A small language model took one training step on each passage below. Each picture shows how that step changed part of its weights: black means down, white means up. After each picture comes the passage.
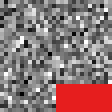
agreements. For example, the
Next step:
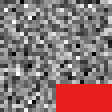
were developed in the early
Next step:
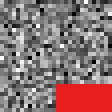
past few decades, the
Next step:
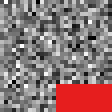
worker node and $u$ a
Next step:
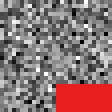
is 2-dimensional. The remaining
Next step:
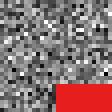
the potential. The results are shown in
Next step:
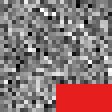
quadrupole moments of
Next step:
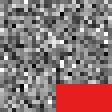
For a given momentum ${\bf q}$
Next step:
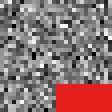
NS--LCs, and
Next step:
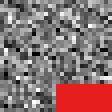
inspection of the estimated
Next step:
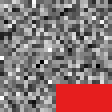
by luminous emission at high
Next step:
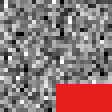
increases the rate of N-H
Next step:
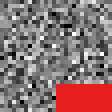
Chow, and P. K.
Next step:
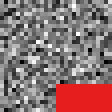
to define the so-called
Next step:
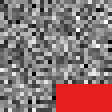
We include driving in the model
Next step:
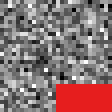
MW (MWC) case of
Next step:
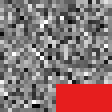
spectra, when adjusting the
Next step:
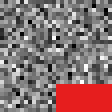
this case, the proximity approximation
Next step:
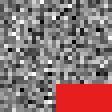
so that the unit cell
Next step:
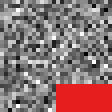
random uniform probability density function, and
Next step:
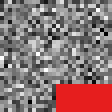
1,000 images the model
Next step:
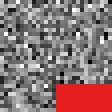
effective Lagrangian in terms of
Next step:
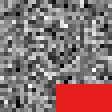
when compared with standard online algorithmic
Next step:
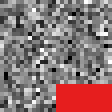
certain that the oscillation
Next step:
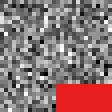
think of facts and
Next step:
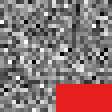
pipeline is implemented
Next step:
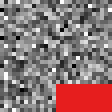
abundances of these components, their
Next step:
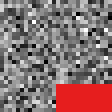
problem: $$\delta E =
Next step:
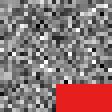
expected. In contrast, a
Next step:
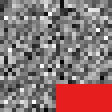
number of GKP-states
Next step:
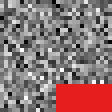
of one SCC but by two
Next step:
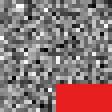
the DID shock enters
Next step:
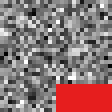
A^2$ in the equation
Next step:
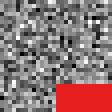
[16] is a basic method for
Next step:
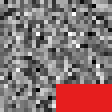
to each configuration in the full
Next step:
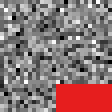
weighted with $q$, and thus
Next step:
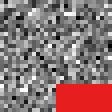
solution we will still have to
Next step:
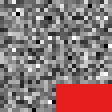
(z_i + \lambda_k
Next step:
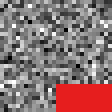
the point charge Coulomb
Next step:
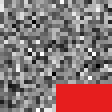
whereas, if $n = 0$
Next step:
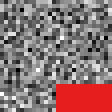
using them to create
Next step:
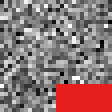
Papadopoulos and
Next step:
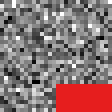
of the range of estimated virial
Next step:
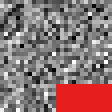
satisfy the conditions.
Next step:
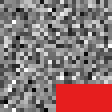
to be the chord midpoint
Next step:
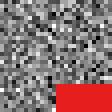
In this case it is easy to
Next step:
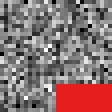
featuring 32 GB of
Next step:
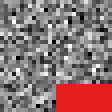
$>-2$ are becoming
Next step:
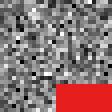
crystals. To remove
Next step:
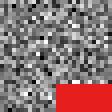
(110) atomic layer
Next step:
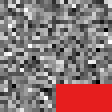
and the parameters on which it depends
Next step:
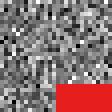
results, using the BL Lac
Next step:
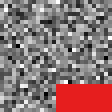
also analyze the tradeoffs
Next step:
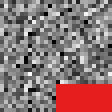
Phys. J. B {\bf
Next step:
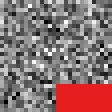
the ground users, forming
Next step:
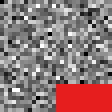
radio access network.} {Note
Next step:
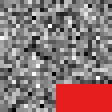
is key to understanding the
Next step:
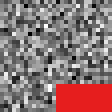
The latter can be found by direct
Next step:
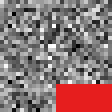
recently, Warner,
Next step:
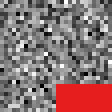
Models}", journal =
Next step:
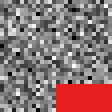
of prolate and oblate
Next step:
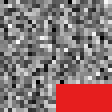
application of language-based
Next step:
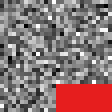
s$ for all terms $t$ and
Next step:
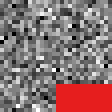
or redistribution to servers or
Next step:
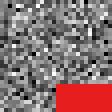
axis $a$, the
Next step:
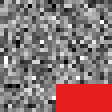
an error bar are taken from the
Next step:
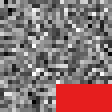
phase matching essential for the
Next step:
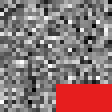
$\Lambda(t)$ (section
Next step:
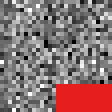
a potentially noisy and
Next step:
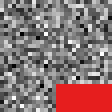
respondents, with one noting
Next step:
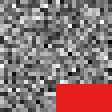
reads $ Q(x,
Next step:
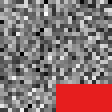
2 different telescopes,
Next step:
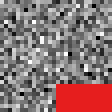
The other strong peaks are
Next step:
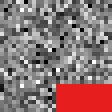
is remarkable and even obtained for
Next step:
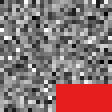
sourced from legacy systems in
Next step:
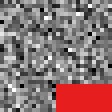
can itself be of extension type
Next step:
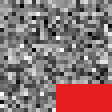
global warming
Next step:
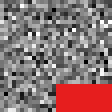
the host galaxy and its
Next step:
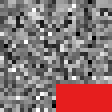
cosmological constant is related to the
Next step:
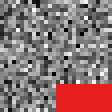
small and can be ignored in
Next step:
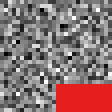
in black. If it belongs
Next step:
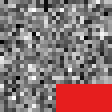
counting equation is related to the
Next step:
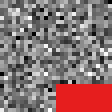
the Standard Model.
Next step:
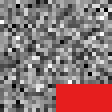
``reference'' cosmological
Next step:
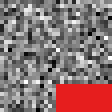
denotes the relative angular
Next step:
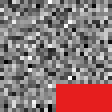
between the triangle and the
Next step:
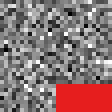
hand, they highlight the
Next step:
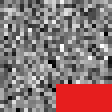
perturbation, and via linear
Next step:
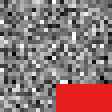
signature is then $(s,e)$.
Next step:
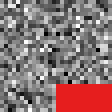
and computational efficiency, it
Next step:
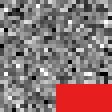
traffic based on real-time
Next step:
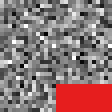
intensity map that can
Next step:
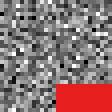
\ $\missET$ and
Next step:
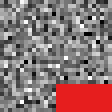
precision in the pulsar
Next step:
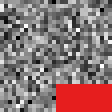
conclusion of these LQG
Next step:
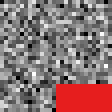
The representation theory of Yangian was
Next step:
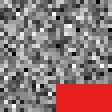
of collective excitation,
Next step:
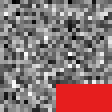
oldsymbol{S}_i =
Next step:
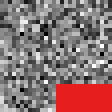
to light curves with scattered
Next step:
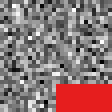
dataset was not originally
